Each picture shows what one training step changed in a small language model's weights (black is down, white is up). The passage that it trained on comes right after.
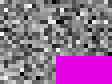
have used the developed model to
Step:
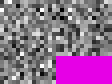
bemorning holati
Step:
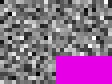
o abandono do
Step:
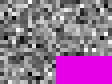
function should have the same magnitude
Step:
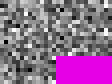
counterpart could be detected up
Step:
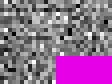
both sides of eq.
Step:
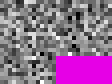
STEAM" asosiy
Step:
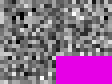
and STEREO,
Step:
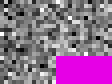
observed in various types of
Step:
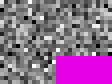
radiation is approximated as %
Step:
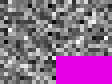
new parameters have to be
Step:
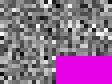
from industrial, residential
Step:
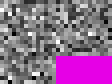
providing any reasons. She
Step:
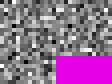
terisidan tikilgan
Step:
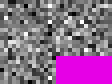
Legally speaking,
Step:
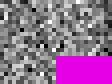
Setting up a
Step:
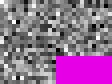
uma crescente
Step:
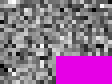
consider the energy of a
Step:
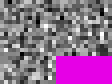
dust, where the gas
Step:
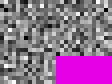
функция Бесселя
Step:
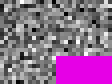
network described by the following
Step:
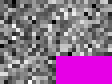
us to believe that
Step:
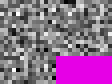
most used and representative language
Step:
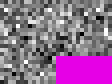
size of the Higgs
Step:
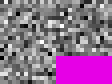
needs time to get the test
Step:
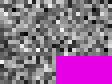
have been developed at the Institute
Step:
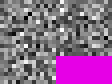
a more complex picture of
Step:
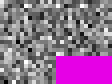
anti-malarial activities
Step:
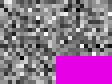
through a 5 nm
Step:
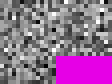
authors are willing to
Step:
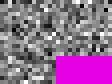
cheque image, this system
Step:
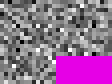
coletiva Abstract:
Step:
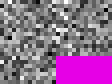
{author} {\bibfnamefont
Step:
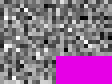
como su desarrollo, en
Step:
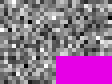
angular velocities, can be
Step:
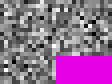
4s interval around that
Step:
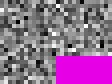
pertenecientes a
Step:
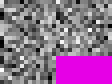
0.25 were included in
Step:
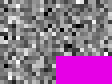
достигается у
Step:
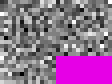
району України з
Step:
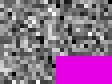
and help combat public
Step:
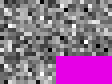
spacetime geometry. The
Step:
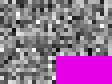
spectroscopy: A
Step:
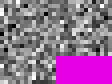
e da composição
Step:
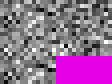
we can expect to see
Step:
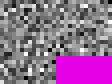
the minimal effort required to
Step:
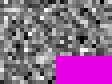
poplar short rotation
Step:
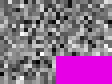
up to an order bigger
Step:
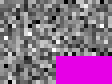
We checked to see if
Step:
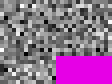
a series of energy measurements,
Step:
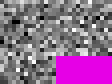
single retailer was
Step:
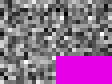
event location with dense
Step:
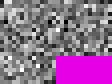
navigation in difficult
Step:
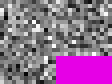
would denote the similarity
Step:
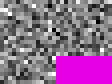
during breathing facilitates
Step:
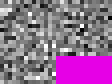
$\instance'$. Note
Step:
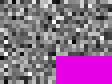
designed and well conducted,
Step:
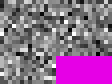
properties is expected.} According to
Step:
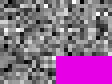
in the same trace,
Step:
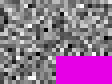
sugeridas por la
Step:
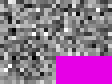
from both genders.
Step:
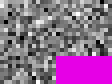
following treatments: - Group
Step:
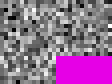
**Country /
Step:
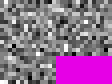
agrofaga. W
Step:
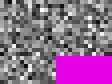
due to their comfort
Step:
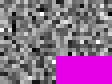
siswa tidak
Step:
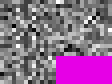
oliy ta'lim
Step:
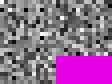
va innovatsiyalarning
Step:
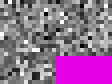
= 0°), totaling
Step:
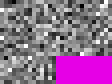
literally as the layers are
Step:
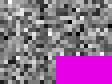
QPEs in complex
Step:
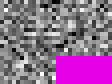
how a solar-type
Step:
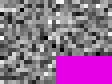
وا ندارد.
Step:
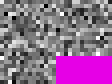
energy approach for a target
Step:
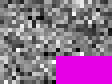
allowed %Control:
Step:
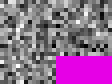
tilni madaniy
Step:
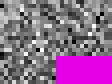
and hydroquinone to
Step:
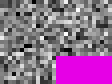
pela pedagogia integral,
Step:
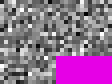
species differs from other
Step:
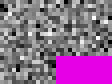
Governments and all observers
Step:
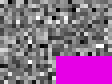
one of these observers.
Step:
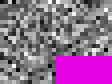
second part of the study,
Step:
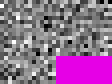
protocol had received at least
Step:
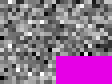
law of gravity. (The
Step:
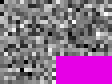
can determine the moments
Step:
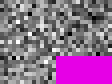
four indices, and there
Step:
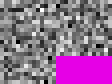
and restoration of national
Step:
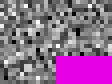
and the research design adopted for
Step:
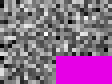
for later convenience.
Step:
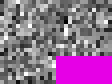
Lauber, P.
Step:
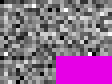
predictive task (Table
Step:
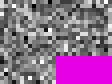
sources. In many countries traditional
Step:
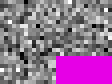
random effects panel probit and
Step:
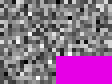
standard deviation, and the
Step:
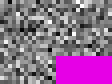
Science components. Researchers also
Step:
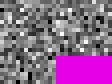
of the consumer.
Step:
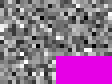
de acuerdo a los
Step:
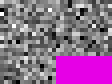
the field stars and open clusters
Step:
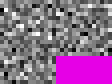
--- how to set the
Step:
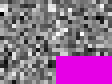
of social contagion.
